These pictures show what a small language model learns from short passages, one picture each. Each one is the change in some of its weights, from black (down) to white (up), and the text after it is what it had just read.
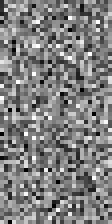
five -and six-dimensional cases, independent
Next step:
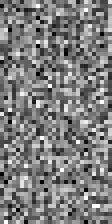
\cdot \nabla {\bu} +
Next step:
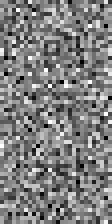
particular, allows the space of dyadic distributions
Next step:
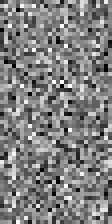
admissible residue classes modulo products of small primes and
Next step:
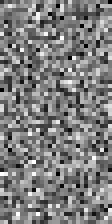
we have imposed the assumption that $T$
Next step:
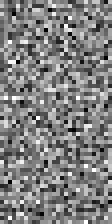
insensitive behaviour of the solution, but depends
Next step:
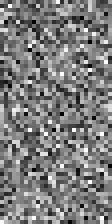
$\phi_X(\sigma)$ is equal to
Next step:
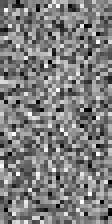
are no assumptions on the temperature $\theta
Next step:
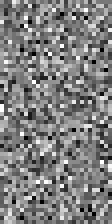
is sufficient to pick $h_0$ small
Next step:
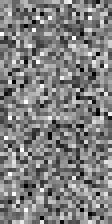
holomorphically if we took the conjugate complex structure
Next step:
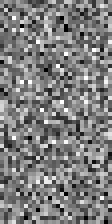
very wide class of dynamical settings, including that
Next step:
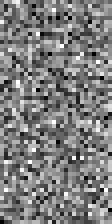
convexity of $u^{\xi}$ is always
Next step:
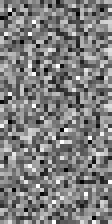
purpose of the reconstruction procedure. Since the space
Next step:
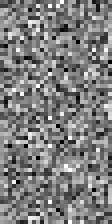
start of \cite{HiSj},
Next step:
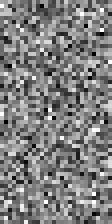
representation of the classical group $G$. We refer
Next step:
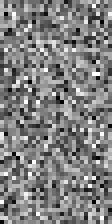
$p_i$ are distinct odd primes and
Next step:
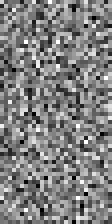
by the author in the present paper.
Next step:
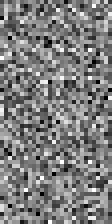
are positive definite on $\wh\Ga$.
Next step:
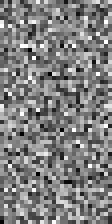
step is in the cell $(1,2)$.
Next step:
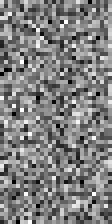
X$ and $x\in\nu
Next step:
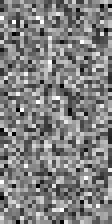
\bibitem{RUD} {\au
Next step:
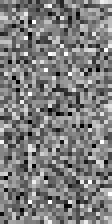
G$. Hence we may represent $Q$ by
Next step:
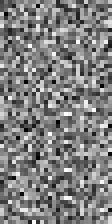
view, the use of orthogonality can
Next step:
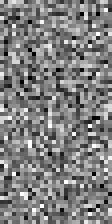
$ on $\C^2$ whose support
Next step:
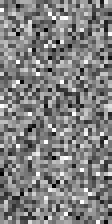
type quelconque); alors il
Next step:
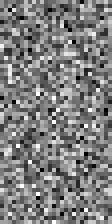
result} Let $\rho$ be a function on
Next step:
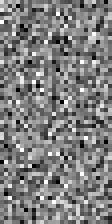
the honeybee colony only
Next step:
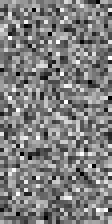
for the matrix entries and trace hold for all
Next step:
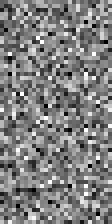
a special case of a formula showing the condition that
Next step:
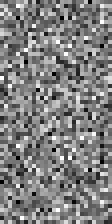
In other words, the non-centred Dirac
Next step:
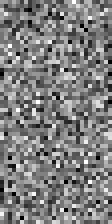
$b$ divides $c$, and hence divides
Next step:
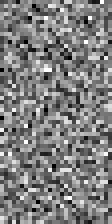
reasonable to assume that for all proposed
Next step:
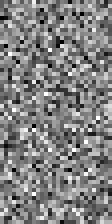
not belong to $Q_\infty (\Lambda )$
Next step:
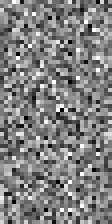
of human efforts in the
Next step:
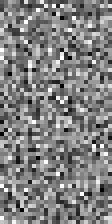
hyperbolicity is implied by Kobayashi
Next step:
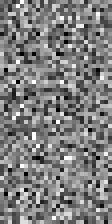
and outputs are often decoded back
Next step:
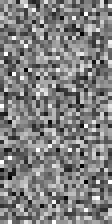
was shown that the absolutely continuous spectra of free
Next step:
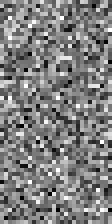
of coordinates for each of the $O(\log
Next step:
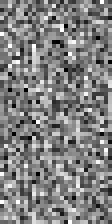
\cite{JLR}); the standard
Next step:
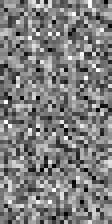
uniformemente distribuído,
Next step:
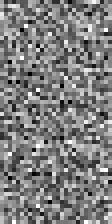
convex, that is,\\ \[\Phi(\alpha
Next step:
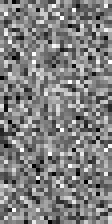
with $N_\text{e}$ samples of
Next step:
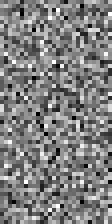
the problem as the determination of a distribution over
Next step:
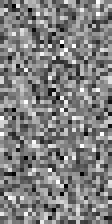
the equilateral triangle having as vertices
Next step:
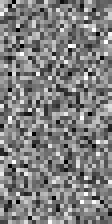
Recall the classical Lefschetz decomposition on
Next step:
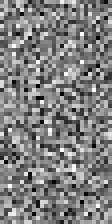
51. Neumann Prize.
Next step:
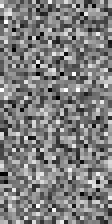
be a non-trivial finite group and let
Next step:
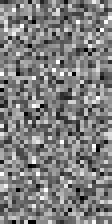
arrows denote implications that will be proved or
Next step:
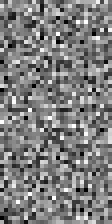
discussed. In section 3, using J.
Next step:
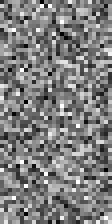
Mathematics}\\ {\it University of Science and
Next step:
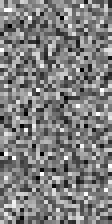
solutions to the damped wave equation
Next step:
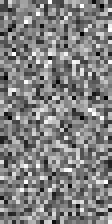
for the second assortment type. Here
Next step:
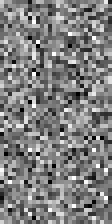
n\Vert=\Vert k\Vert+\Vert
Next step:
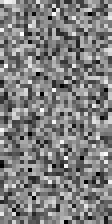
variable of any regular operation over $\circ$ is
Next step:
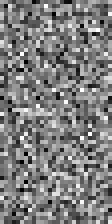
of the branching semigroup $\Sigma'$ for the
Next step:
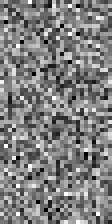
following result. \bigskip \begin{proposition}
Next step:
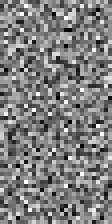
centre of mass of the ball and the three
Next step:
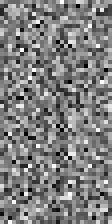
of radius $(b-a)/2$ and
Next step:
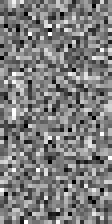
measurable (respectively continuous, uniformly continuous). Hence we
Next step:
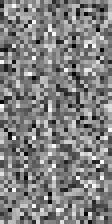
lines (as we work with Gaussian entries, the
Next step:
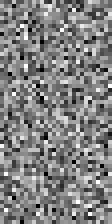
as a $\mathbb{Z}$-linear combination of
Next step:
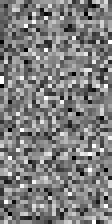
is the element $f(z)=\{
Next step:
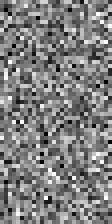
a semigroup with respect to vector addition,
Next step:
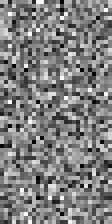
MAPLE, we are able to prove that
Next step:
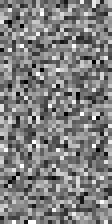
the optimal solution will be guaranteed if {
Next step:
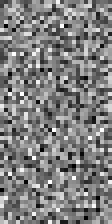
Section 3. \bigbreak In the case of
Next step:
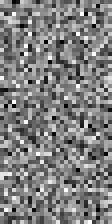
large $C_1$ and sufficiently small
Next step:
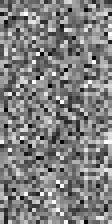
combination of PCA with the so-called
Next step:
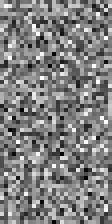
\implies D_0f(z)=
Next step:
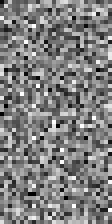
have the same length. The following result is an
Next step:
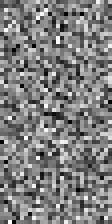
problem. This feature makes it possible to give
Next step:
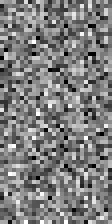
(see [GRA]), Theorem
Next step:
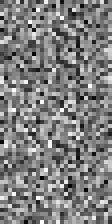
$ due to the Independence of
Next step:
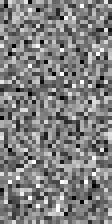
we have used the mutliplicativity
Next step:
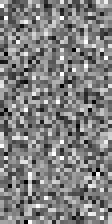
$\zeta ^{\prime \prime }$ are given by
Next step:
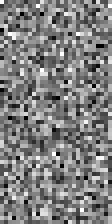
\cite{chirp}. They adapted standard
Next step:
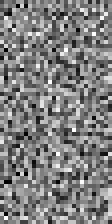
from the definition of $q_n$.
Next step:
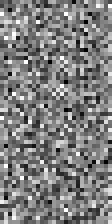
One can apply the argument of \cite[Section
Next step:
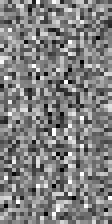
by Jonathan D.
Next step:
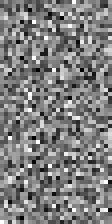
to $T$. Note that in each of the
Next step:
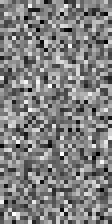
for a given smoothness parameter. We repeat this
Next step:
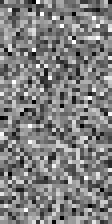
essentially the moduli spaces of quilted
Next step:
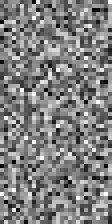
\dxdt + \int_\Omega
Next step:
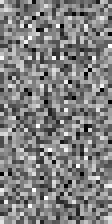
Exton's result (5.6)
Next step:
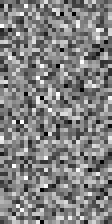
a word problem, one of my
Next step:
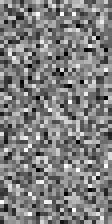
for $B$ any rank one operator, we
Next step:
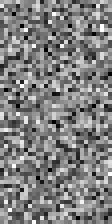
power flexibility quantification, they do not
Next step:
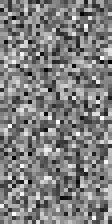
combination of its other rows, or its
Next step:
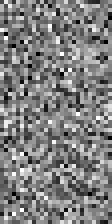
arithmetic genus $g$ of this Riemann surface from
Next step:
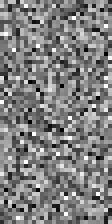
be the Newton polyhedron of $\fa$. If
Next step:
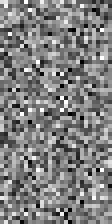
C. Woodward, E.
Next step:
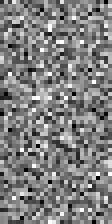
cohomology group $H^2(K,{\bf
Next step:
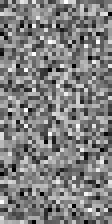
the more general framework of prime conformal algebras, the
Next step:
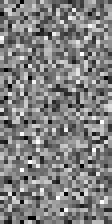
birational map between smooth projective manifolds $X$
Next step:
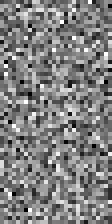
the vector space ${\cal B}\Omega$: %
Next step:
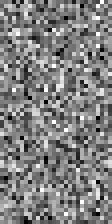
marcheur ou le temps) et le
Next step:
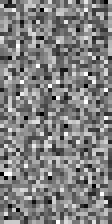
\begin{multline} \frac{\partial
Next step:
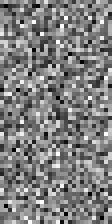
in which the albatrosses were
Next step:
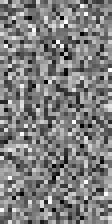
subject to the Sommerfeld radiation
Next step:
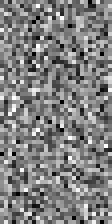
covering $\psi: S^* \rightarrow S$
